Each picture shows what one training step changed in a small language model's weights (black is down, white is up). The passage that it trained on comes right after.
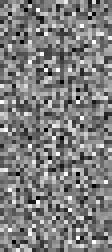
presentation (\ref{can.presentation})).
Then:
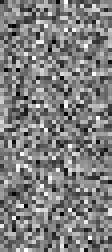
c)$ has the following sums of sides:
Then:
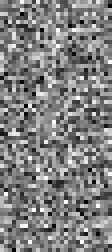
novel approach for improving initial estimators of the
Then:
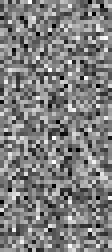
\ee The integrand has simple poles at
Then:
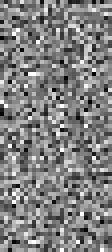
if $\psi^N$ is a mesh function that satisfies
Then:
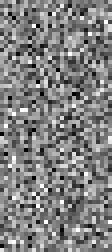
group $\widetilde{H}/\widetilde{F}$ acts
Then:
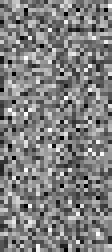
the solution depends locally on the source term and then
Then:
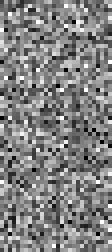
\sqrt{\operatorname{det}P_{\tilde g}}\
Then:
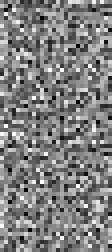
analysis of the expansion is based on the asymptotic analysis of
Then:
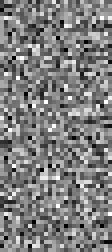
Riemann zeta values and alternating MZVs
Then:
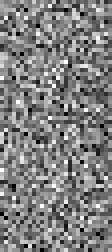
there is an unique, up to an isometry,
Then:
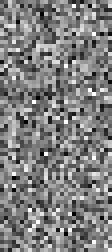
a single edge. \newpage { \bf Proof.
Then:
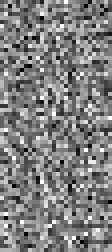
occurs at a corner of the parameter square
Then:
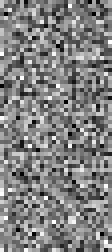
Fixing the second coordinate yields an angular
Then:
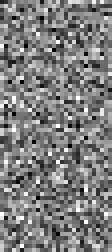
for the opportunity to work on this paper
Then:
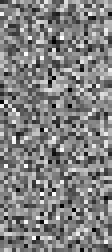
$A_{12}$ is the number of
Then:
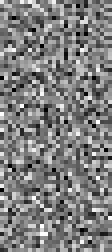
section; with respect to this notation, we have
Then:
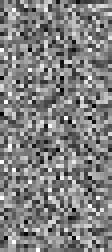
a locally compact group acting to the left on a
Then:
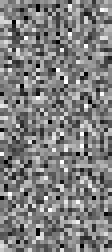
in previous Section $z(t)=\ee^{\ii
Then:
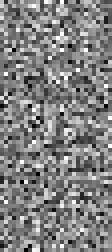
\theta_0}(\theta d)^\alpha \right)
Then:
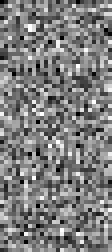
.$ As $X$ and $Y$ are
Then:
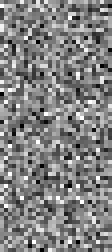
obtained from the first one by going to the
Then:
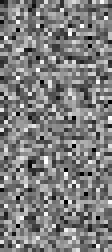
Br\'ezis, the existence of
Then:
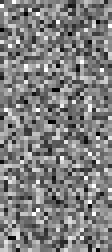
$\beta_A > 0$. By the Fundamental Theorem
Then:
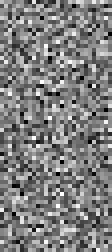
to eliminate clouds and brightness
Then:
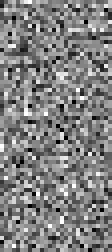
radius $e^{w_i}$, and then the
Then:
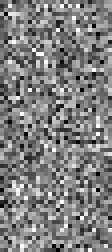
( a+b\int_{\Omega}|\nabla
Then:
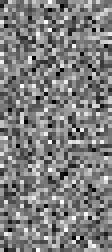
the integral. Since the inverse problem is ill-posed,
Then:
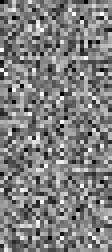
and only if $\R(A)$ is closed and
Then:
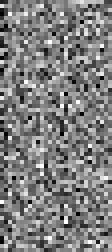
This have motivated some recent empirical studies
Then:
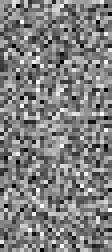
Laplace transforms and convolution measures.
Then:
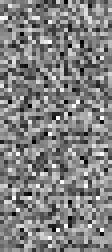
small and most of the resonance is filled with
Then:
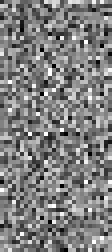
where $L$ ranges over the finite extensions of
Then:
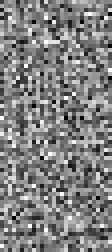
uncountable family of geometries.} The associated
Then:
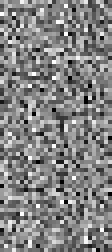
that the integrand in~\eqref{eq:split}
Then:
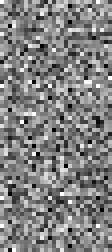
about the moments of the measure, and the moments
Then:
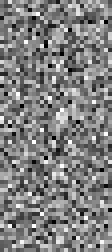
in Macaulay2 \cite{GS}
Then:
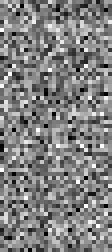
We now turn to the question of enumerating
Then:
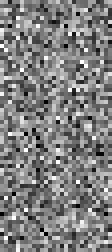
Appendix. \section{Statistical approach}
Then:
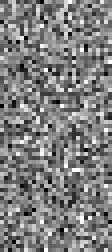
them is uniqueness. Reference: 1.
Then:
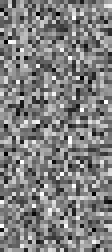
1,-a\int \sinh \left(
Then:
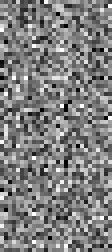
above, that $v_i \leq
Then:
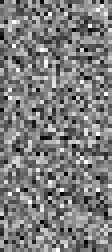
(b) \ Any convolution semigroup
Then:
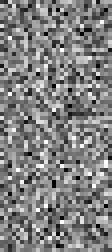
get a smaller union if we take the intervals
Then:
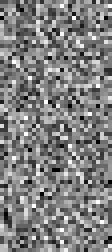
the number $m$ of cycles of length
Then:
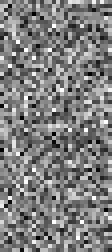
arguments. On the first level we have the empty product
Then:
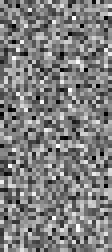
the case $\mathbf{r}=0$
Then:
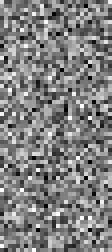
aim of the present paper is to study a class of
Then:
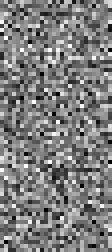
for the symmetric groups. \end{proposition} \noindent
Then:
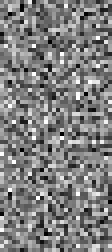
two conditions in order for it to exponentiate to
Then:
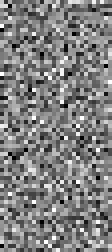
terms as a weighted sum over certain combinatorial
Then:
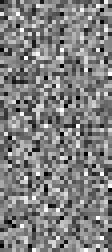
$\Omega K$, which we denote $t_\lambda$.
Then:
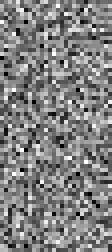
at constant rate, are heuristically described as follows:
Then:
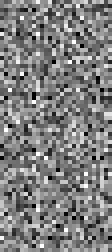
exhibit an ODE for $P_l$.
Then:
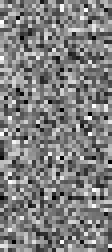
= k \geq 2$ here to ensure that the
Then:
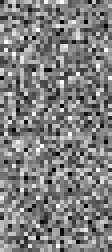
then the integral closure $\overline{I}$ of
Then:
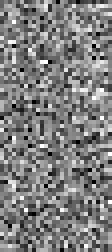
a diagram of $K$, which is a Conway's
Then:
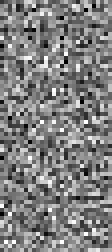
It might be possible to improve our error term given
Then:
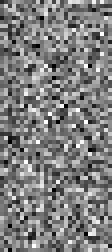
for all $i\geq 0$. To do this consider
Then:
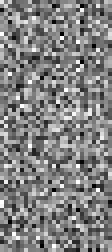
In consequence $|f(n,y_0) -
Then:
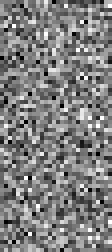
(These extra explanations are listed in
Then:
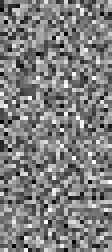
the number $s=s(d)$ both grow
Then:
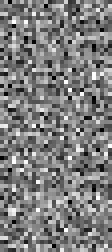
respect to the Levi-Civita connection of
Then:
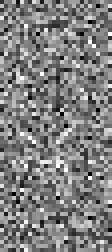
\end{lem} \begin{proof}
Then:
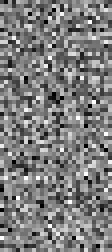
over all $\epsilon > 0$, which is the same as
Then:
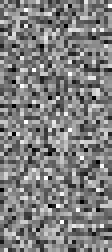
for any $\theta >0$. \end{remark}
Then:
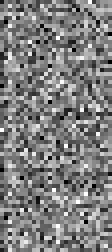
de nous avoir sugg\'er\'e
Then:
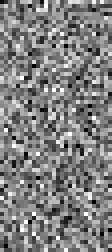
be more precise, let $M$ be a smooth,
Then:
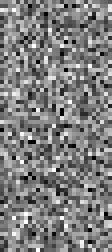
\end{aligned} \end{equation} Based
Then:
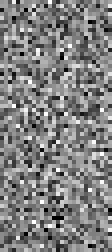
\end{equation} and for $q\geq
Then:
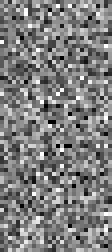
$t\downarrow 0$. Next we prove
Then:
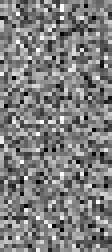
in $O(n)$ time. Thus, the
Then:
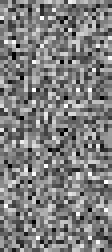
[-\epsilon , \epsilon] \subset U$.
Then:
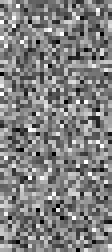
in the limiting system of (3.1), that
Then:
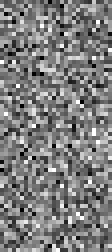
round-off error exists in the computation the scheme
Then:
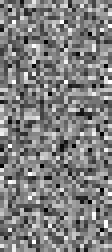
in Proposition \ref{Proposition: bad sequences}.
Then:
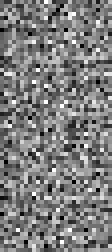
Mais la constante $C$ est
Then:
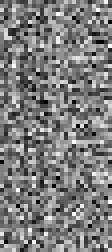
Mathematical Sciences, \newline University of Science
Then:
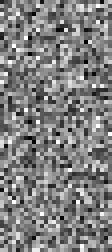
$\RR^n$ by translation. A
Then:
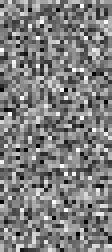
n-1$, for various choices of $n$
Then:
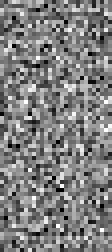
Let $g\in G$ and let
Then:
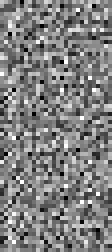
consists of a finite number of mutually disjoint Jordan
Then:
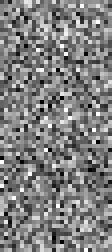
$a[f]$ is functorial in $f$.
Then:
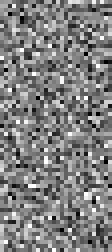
points converge to the origin along a common direction, that
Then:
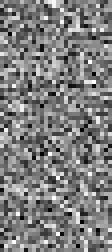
results when centered flux definition; in
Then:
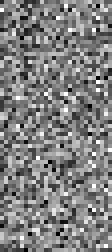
are isospectral non-isometric flat
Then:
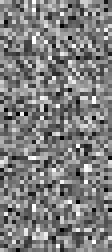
the random fields given the $\s$'s, that
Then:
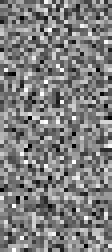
i.e. it is measurable with values in
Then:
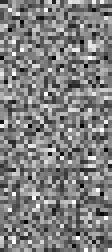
for N} we find $$ N= \frac{\vol
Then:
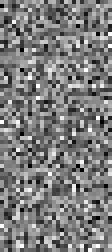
If, in addition,~\(Y_1\) is
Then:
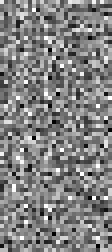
E$ is a subcocycle, and the
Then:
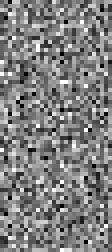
$$\hat C = P C$$ We can write the complete
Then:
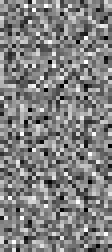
we will construct $\ts$, $\thetas$ such that
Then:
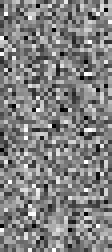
inequality (GPI) conjecture is one of the most
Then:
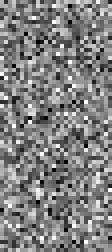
that the lemma will follow. Notice that for
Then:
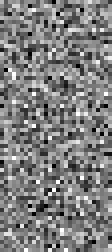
denote the ball of radius $r$ around the
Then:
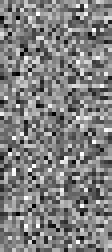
technology and represent electricity demand by
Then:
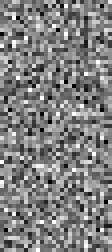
conclusion, $((\sigma u)/u)^n
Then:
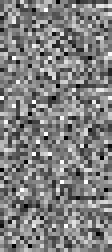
a $B$-submodule of $\fu$.
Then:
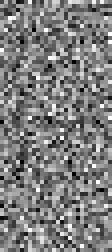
Corollary \ref{cor-average},
